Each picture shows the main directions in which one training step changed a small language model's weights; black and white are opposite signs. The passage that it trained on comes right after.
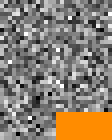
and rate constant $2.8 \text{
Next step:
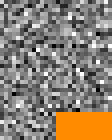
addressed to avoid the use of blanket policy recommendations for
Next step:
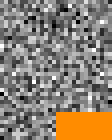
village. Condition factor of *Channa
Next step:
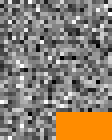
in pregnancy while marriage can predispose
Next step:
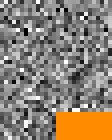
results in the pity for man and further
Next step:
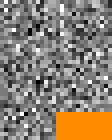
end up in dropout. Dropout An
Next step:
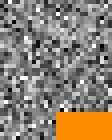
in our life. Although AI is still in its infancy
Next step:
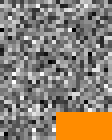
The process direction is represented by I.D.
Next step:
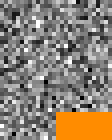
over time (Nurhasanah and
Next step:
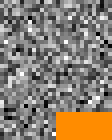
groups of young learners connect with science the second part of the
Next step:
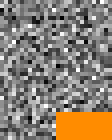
mean length of treated sprouts. 3.
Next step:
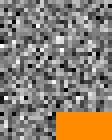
the system is physically tested, while the rest is simulated
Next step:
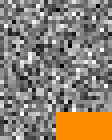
months and their parents were recruited. There were 201
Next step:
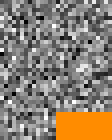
characteristics (gender, major, academic year), external factors
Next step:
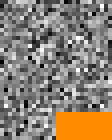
Yes No Total No. χ^2 value,
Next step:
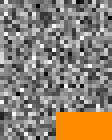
river course (blue) in the
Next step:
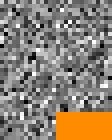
the right hand marker are shown in Fig 14.
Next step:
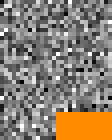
learning theory is an extension of behavioristic learning theory
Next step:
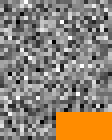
Policlinico of Bari. CHD was
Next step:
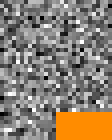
fastened to the concrete wall with retrofitted concrete
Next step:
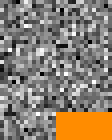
masked regions with Nov-May mean
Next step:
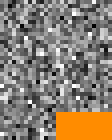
it is now. Load shedding is simply
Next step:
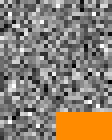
base, retentive loops made with
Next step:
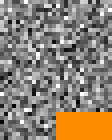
input-output examples. II. RBF
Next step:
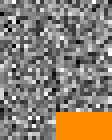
data from respondents, the following are the results obtained.
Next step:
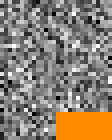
half-chair conformation (Fig. 2).
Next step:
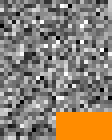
pupils were considered as target of this study, total
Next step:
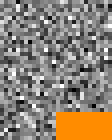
p. 29 Ex. Root 'garama 'get
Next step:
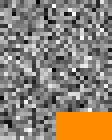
clustering technique does the clustering in K groups where the similarity
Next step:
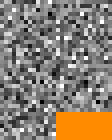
We investigated changes in population demographic structure and genetic diversity
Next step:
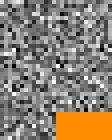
is excess hair most often noticeable around the
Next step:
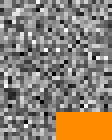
data and further study is required to forecast the trends of rate
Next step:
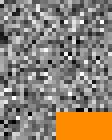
reviewing literature on the objectives of incubator activities.
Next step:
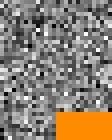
interaction, as it allows for an extremely high degree of
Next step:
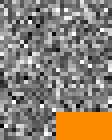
a governmental role in large parts of India, in order
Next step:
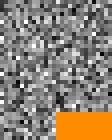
sample sub-surfaces. Specimens were
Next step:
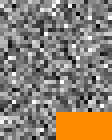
included in the EU Regulation. The results are presented as
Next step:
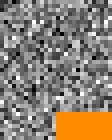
silicate material (MCSM) for the efficient removal
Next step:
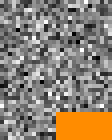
was successfully weaned down to nasal prong
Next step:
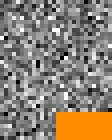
"1KGP" refers to data from the
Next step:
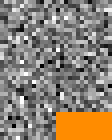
of sulphacetamide (3.6
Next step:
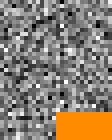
former grantee. - **Prabath
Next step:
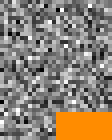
25.86MPa and the young's modulus is
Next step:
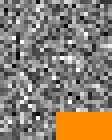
the buyer energy usage, and make the grid more
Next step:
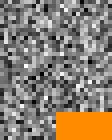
to coast of northern Borneo to the
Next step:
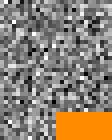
through colour and shape coding in the logo of the
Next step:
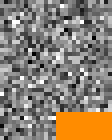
when airborne: Mr Patrick de
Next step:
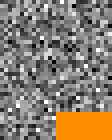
job market ([Hangartner et al.,
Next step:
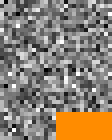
vaping in their community **A co-created
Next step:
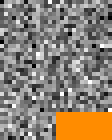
This study establishes a fixed-point theorem by
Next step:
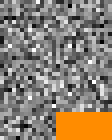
evidence to support claims about where and when an event
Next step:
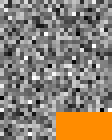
always be negative in nature, useful at most as a critical
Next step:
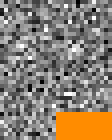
neural networks have been studied extensively and have been widely applied
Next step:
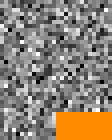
Maintenance Action At least once yearly Clean
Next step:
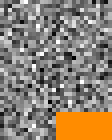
previous works on the automatic processing of Amazigh
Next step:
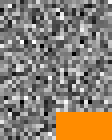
stability constants were obtained from the curves drawn between
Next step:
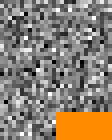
patients, thalassemia patients requiring repeated blood
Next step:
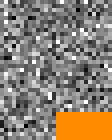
bibliografici. In questo
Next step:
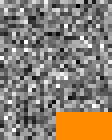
cause any delays in wage payments. The Central
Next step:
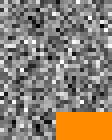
metaphorical epithets and syncretic
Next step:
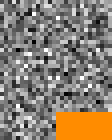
(4%) in the MetS subjects.[8]
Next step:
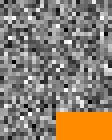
imagination of the one who writes them, and if
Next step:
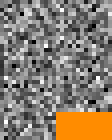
and transport in the unconfined model, where
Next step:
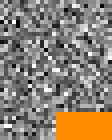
reducing the high prevalence of motorcycle-related
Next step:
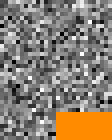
K (2001) Ducks out of water.
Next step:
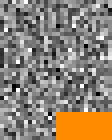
order to calculate the necessary periodical investment in order to prevent
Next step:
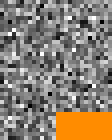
cloud services of the respondents Figure 2.2 Commercial cloud
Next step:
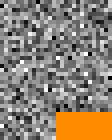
good agreement with JCPDS # 800076.
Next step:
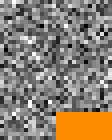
was tested and found to be useful for the farmer on
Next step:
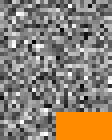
it was observed that such a CNN model was capable to
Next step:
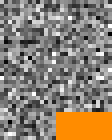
physical things. So, I think they just follow the trend
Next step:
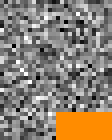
4. In Tables 3 and 4, the elements of
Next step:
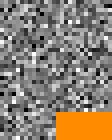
alcohol and drug use and may encounter conduct
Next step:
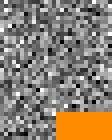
Conde, Usue Mori, and
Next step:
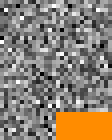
have enacted certain legislations to
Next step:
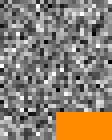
on the volume content of fibres in the 0°
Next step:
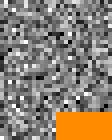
15 16 17 18 The following log sheets are not available
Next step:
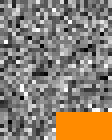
comparison of the peak signal ratio (PSNR) value
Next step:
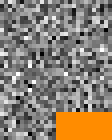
to bring **pandigital-type patterns**. The
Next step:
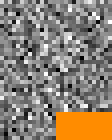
the major anthropogenic sources of soil contamination
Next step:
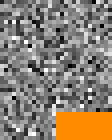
Russian companies investments, especially in gold mining
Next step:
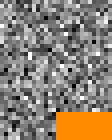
2009). In this context, the assessment of various motor and
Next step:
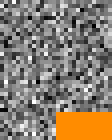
app’s needed data. These teachers also experienced providing
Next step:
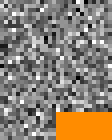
assess and determine the effectiveness of collaboration among faculty and students
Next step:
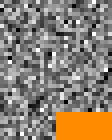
system of Ukraine [12]. The suddenness
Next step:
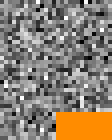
mobile data capacity crunch [9].
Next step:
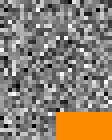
of the flexible electrode, it is necessary to provide the optimal
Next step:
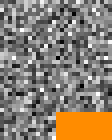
the absence of metal cations, chemosensor
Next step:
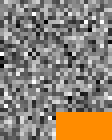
present review comprehensively described the prevalence of folate
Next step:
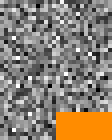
The Committee on Economic, Social and Cultural Rights,
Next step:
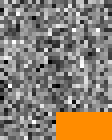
most southern mangrove forest in Africa;
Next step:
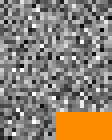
adaptation in agriculture and to ensure sustainable management of natural resources.
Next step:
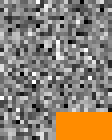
contact person to be displayed at the portal or general
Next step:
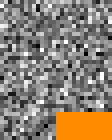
in motion of electron along spiral trajectory with decreasing
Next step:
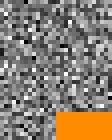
lay-up is used. In preliminary studies
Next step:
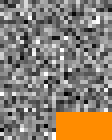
workers and their substantive role in producing our food.
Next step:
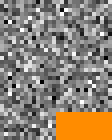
communities. First and foremost, they can
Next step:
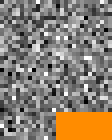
knowledge as indicated by examination or test results or scores
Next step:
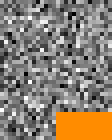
experience of nursing students in communicating with a medical
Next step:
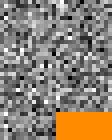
When you rejoice, my heart
